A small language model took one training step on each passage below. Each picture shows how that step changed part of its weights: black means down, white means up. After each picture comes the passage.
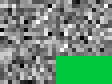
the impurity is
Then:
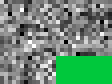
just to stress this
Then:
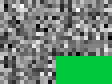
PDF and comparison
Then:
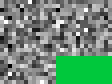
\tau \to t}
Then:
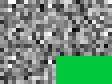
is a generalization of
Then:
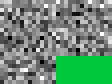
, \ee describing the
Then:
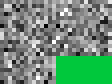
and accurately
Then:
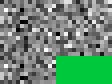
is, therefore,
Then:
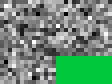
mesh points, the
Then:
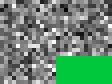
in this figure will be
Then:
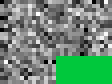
spectral properties of this network
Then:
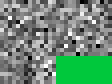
QCD prediction for this
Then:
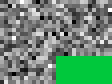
of conjugacy
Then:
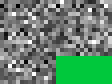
feature collapse in
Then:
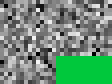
linearized and becomes
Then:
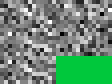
mass in the effective potential
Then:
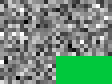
$N$ and $\cal
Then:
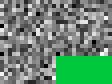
assign the required
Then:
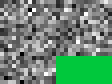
diffusive hop
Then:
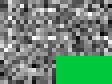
various limits is
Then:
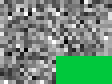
series can be based
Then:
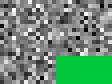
of the sky
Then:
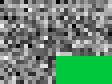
between $(u,c)$
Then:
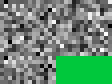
equivalent to the
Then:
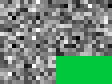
between them. It is
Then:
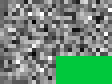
expect the fitted value
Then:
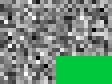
\eta+ \alpha
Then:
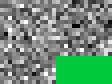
sections is not due to
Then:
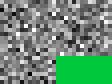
(they are not used
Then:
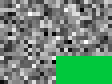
of all bonds
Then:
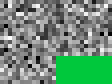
system of coordinates,
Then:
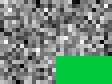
the saturation of
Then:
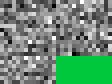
between many structures. We
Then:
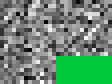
magnetic monopole.
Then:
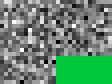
single crystalline
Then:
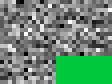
the case of {\em
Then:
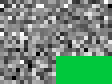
order $p$ and
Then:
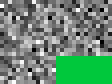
points $\mathbf{X}$
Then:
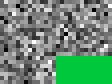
obvious whether this
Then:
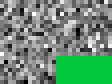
Galois counter
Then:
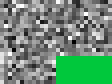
under assumptions on the
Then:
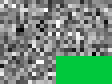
the $u$ and
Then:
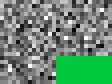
the conceptually
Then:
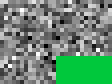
of 2-common
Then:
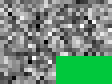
we start from the initial
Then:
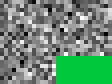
(blue dashed
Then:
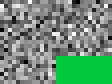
the photon and Z
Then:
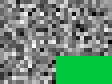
vanishing source
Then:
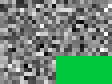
high, the bright
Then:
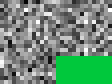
to a chosen number
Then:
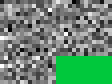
violations, with the
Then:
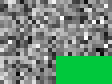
is the continuum
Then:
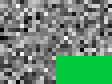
sets of three states
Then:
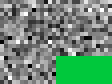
most conservative
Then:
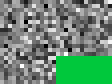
space of functions on three
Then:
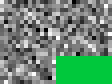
into account the
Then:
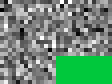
Grant No.
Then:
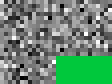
in, directed
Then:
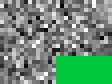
GHz it was found
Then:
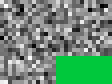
a model where interference
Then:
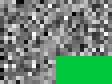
the development of the
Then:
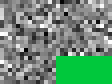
can split. As
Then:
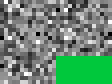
level (around -28
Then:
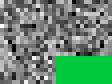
direct impact on the
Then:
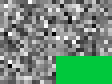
without AGE and with
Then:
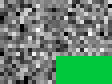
consistent choice of
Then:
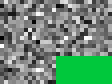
results are given in Fig.
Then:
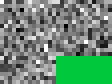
it recovers its
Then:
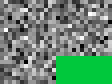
topological phase transitions
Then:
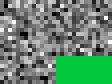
latter case, no
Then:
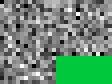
greatly improved
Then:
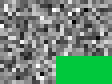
granularity, we
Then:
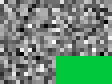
would have already
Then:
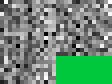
they were linearly independent,
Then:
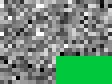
of sets $S$
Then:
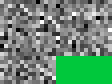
Moreover, we
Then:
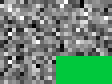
systems throughout the
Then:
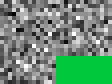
but the optimal value
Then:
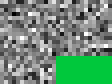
have demonstrated a
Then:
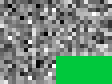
effect of the electric field
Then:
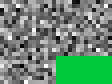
the sensors of the
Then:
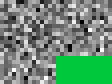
in the $\tau \rightarrow
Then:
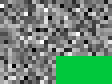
matrix $\mathbf{P}$
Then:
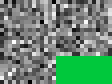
sense, yet
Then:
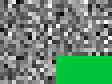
a very important field to study
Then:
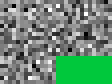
set a max depth
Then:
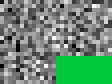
Section 2, we
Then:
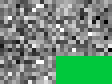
reports $z$
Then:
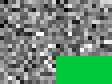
$Q$, volume
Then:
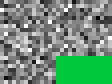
with refractive indices
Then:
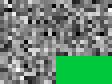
simulations of brain
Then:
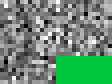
If this manifold
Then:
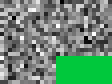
similar to eq.
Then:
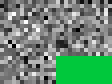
about dense QM.
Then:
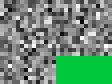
best match of
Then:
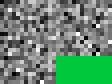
and attempt to
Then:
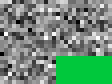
\ee Then we have
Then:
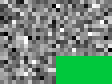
sources at $z
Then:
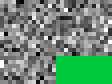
the frequency and polarization
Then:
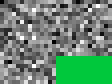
also K-inverse method
